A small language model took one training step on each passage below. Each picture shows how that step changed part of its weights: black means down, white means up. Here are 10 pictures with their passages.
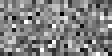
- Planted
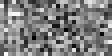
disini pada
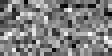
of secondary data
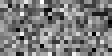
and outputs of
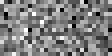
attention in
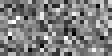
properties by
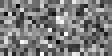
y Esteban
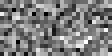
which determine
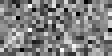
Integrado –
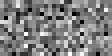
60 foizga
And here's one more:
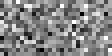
on the controller
